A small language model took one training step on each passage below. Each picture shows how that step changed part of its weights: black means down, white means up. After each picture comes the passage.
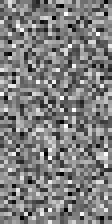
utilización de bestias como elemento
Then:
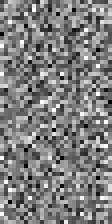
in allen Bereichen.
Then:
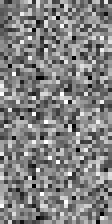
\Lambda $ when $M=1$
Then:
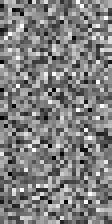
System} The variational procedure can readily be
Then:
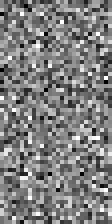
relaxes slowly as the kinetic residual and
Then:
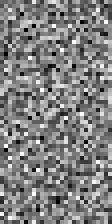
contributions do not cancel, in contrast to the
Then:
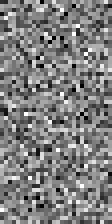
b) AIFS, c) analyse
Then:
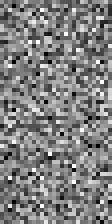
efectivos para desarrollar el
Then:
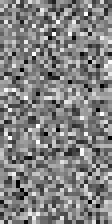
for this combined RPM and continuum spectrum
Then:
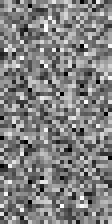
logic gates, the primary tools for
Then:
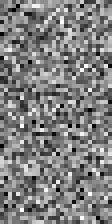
forming a cone-like structure away
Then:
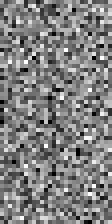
dalam meningkatkan pemahaman
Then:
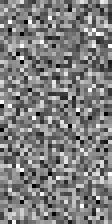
Bibliotecas Universitarias (2
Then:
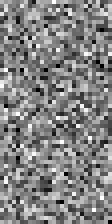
movimento precursor da Teologia da
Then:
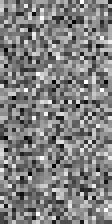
mendalam, ketergantungan
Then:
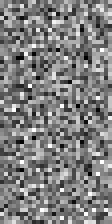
we shall estimate the contribution of the statistical
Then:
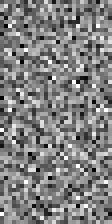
is at pericenter, which we will
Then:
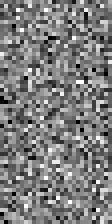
boradi. Biz bunday elementlar
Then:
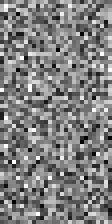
system and objective lens. A joint
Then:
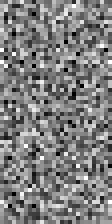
efeitos adversos. Quando
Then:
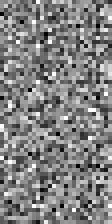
direction in order to verify the possible 3D
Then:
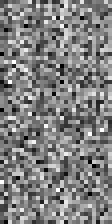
+ \ldots \ , $$ and the first
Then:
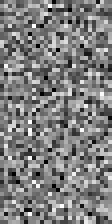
Teacher of mathematics,
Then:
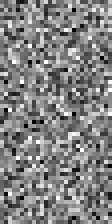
найти пути решения
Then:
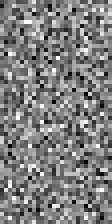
can be guaranteed in even or
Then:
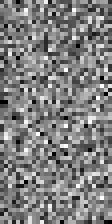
Скорая помощь при
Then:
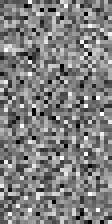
the phase $\phi$ disappears and
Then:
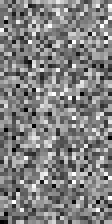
the 2018 epoch over-plotted
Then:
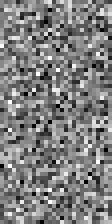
boundaries of their basins of attraction,
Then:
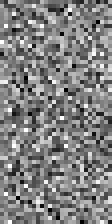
biopolítica*, 81.
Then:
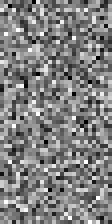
system as a certain enclosed and
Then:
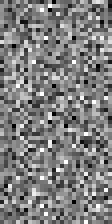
olish yoki raqibning ikki
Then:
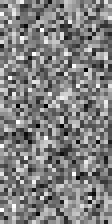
Musicales aux Parc des
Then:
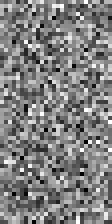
same trending topics, inconsistent
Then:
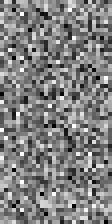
Mamanazar Irgashevich
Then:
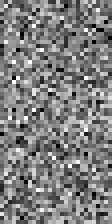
of the pandemic; factors
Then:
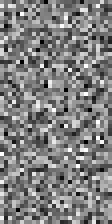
Elói Martins Senhoras
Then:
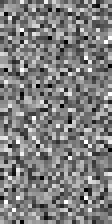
anteriores tiveram o objeto
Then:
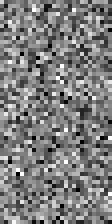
be produced by $\gamma,Z$ exchange,
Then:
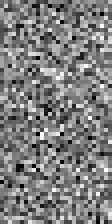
potential flow in the construction when the negation must
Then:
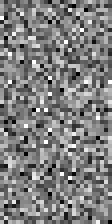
25. Turayev, A.
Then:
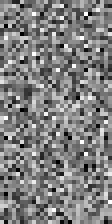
Pedagogical University of Cracow,
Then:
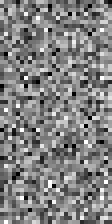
methods for the 21-cm forest,
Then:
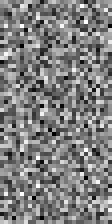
six layers of LaFeSiH presenting
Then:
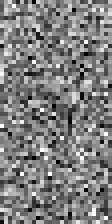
number of training samples improves GPs accuracy.
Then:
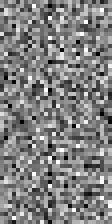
30% i više u
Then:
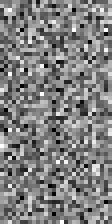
saat ini, orang lebih
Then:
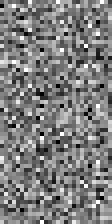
has the largest fitting error in short and
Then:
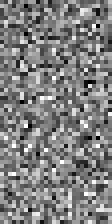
the explicit implementation of SOC is based on
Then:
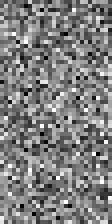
the aggregates between 220 and
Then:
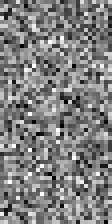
or an image $b$ is represented by using
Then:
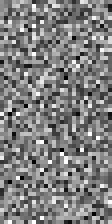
June/July 2012 – Volume
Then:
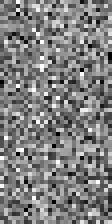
//International Journal of Oral Science.
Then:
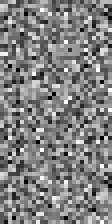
terres rares de la RD
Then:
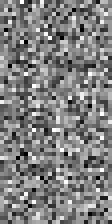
XV. yüzyıldan
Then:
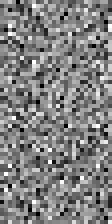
RTX 2080 Ti. The values
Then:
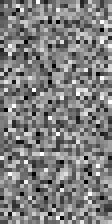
resource, we will use the cluster state with
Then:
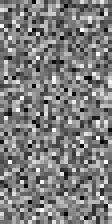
\title{ Slice Emittance
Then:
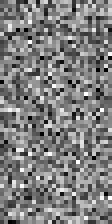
наблюдении 5 лет и
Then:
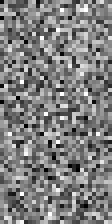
слід відзначити, що ця
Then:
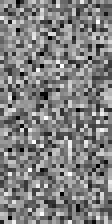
of nuclear matrix elements. It is
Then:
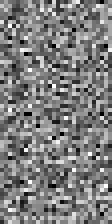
так расскажет об этих
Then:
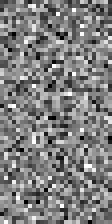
pengharum ruangan. 5.
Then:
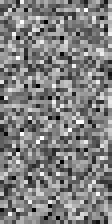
analysis as part of process mining has been studied
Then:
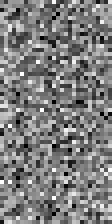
этих достопримечательных
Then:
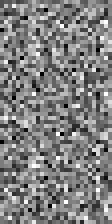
intermediate phase is highlighted in green and
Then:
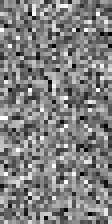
démantèlement des statues du
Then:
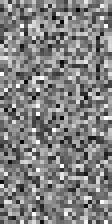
interesting to ask whether additional stringy input can
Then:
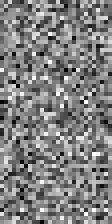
of the line-core intensity of the
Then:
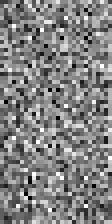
ta'lim tizimi murakkab
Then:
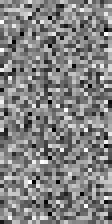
oshiriladi. Kichkintoylar
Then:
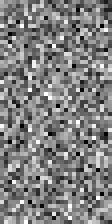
A plataforma de propriedade da
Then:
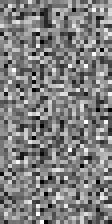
मन्तव्य है
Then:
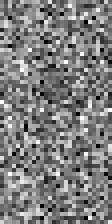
корхоналарнинг инвестиция
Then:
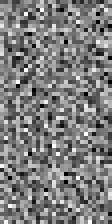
explícita entre *exterioridad*
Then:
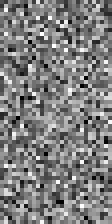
require twist-three correlators
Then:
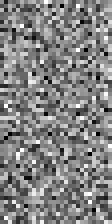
imperfect spectral phase transition, arising from
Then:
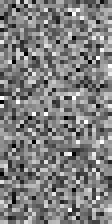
enfermagem para subsidiar a
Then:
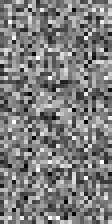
va madaniyatini shakllantirishda
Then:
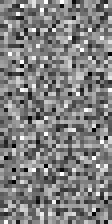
аграрного бізнесу,
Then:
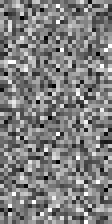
and hence it is possible to engineer the
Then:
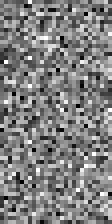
the theoretical prediction of $\beta$ =
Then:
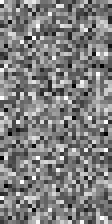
Chaqqonlik sportchini
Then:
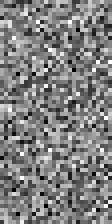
пищевой статус
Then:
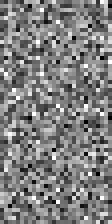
panel of Fig. 1) shows a more
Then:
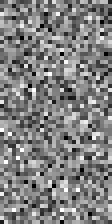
современного мышления. Kalit
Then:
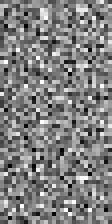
tanto, hay que insistir en la labor
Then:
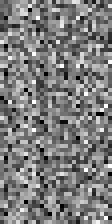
Elka Stevanova Klinika za
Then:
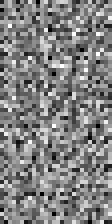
ряда, учитывая,
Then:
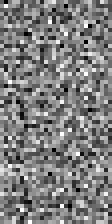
the CPU updates the MRR
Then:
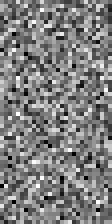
tempo: Compartilhamento de
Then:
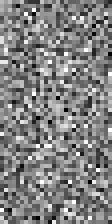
“cercamiento propodeal en forma de
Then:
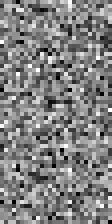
22 radiation lengths ($X_0$). The
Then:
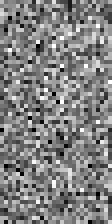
Inline function & 1.0 & \#
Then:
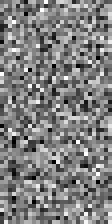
order, or even ferrimagnetic order
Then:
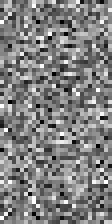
соединительной ткани по
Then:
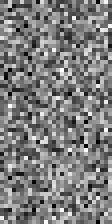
MEMs. *Ciencia*,
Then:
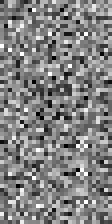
ставок устанавливается в
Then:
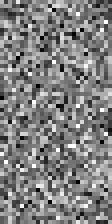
$\alpha$. (b) Coupling
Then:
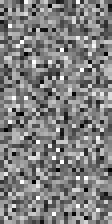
at least locally as \begin{align}
